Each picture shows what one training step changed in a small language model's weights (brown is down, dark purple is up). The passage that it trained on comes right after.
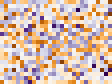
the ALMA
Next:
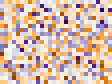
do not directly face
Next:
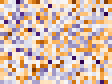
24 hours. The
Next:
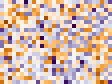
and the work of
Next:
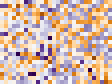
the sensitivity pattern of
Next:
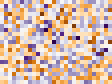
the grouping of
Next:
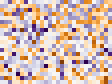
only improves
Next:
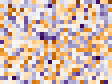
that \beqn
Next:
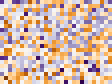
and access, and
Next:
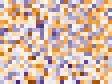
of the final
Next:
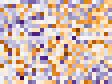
mass spectrum and model
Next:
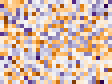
the one measured in
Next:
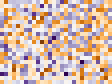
each enterprise
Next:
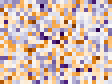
architecture of today's
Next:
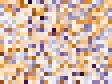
The case of
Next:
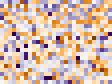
they support writing
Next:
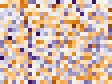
in Seismic
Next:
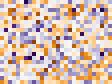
Next, the
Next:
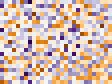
centers is
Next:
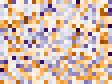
– which is a
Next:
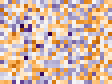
fields the discussion is
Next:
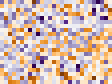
CNNs for
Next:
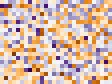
running within the
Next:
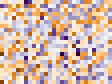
the case of
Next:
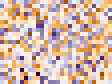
of the sounds
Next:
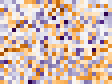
arising from the
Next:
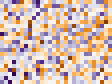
very alike with
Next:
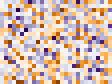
| Lei
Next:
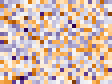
quickly by a
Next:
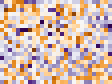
inform responsible
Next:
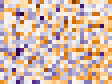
low values of
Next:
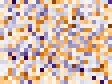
$\delta$, which
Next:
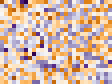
evidence that the
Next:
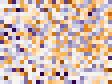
filter glass and
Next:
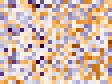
Science and Engineering
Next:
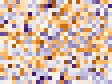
the mechanisms we present
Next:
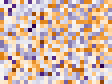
2014, High efficiency
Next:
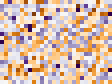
were performed using the
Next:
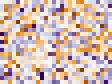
belongs to this
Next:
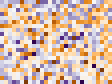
where perceived usefulness
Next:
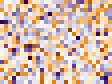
article advocates
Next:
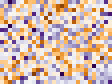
for a certain number
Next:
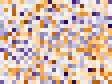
high organic matter content
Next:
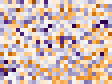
offerings are
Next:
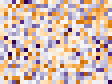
a periodically
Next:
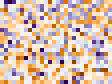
between consecutive general
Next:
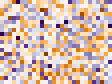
corresponding quantities for the
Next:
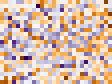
having a significant systematic
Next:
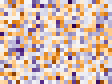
measured (1 month
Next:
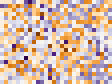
the validation process.
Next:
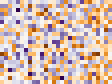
samples of the second
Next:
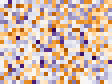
hard constraints to
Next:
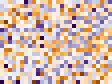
and the electron
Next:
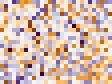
linearly with increasing
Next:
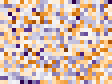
grain size in
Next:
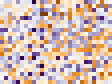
of Engineering \\
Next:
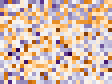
of commercial films
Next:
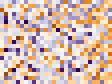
interest in recent
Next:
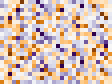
. I also
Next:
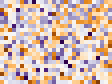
changes from $c
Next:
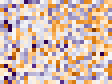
energy function or Hamiltonian
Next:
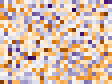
2 \overline
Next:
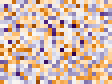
give an account of
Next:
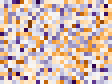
examined with an initial
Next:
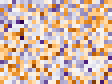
molecular hydrogen as the
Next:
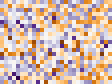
flight paths selected
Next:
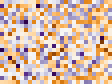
key tools remains
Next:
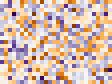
determined using the same
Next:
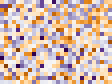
preparation to support
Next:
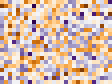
point adder
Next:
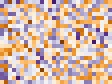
person of the teacher
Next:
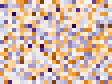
from datasets generated using
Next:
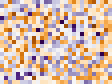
plane. The
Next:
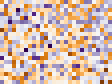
been featured in
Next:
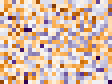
a case study of
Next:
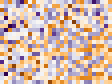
of geodesics
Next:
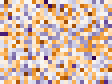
the control group was
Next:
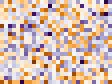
\frac x
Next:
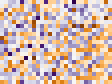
statistics such as frequency
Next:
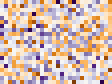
is seen in almost
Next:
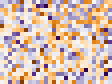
have used Miro
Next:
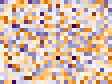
found in sheep
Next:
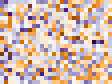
potential of virtual reality
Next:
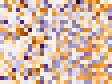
The article concludes
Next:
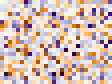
Eastern Europe
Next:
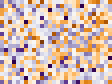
final mechanical performance of
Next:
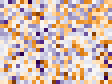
was I/Q
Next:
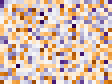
and related PS
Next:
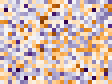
Majorana mass
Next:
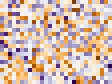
longer than the
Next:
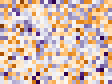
It is a local
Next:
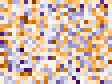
developing countries, which
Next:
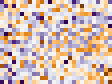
high precision coordinates,
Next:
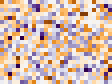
to B2B
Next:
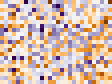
of comparability of
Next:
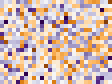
representative models and integrated
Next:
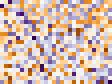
highest human readability
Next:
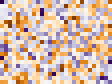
help and support throughout
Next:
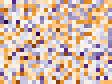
years but in a
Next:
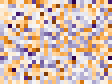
wished for the
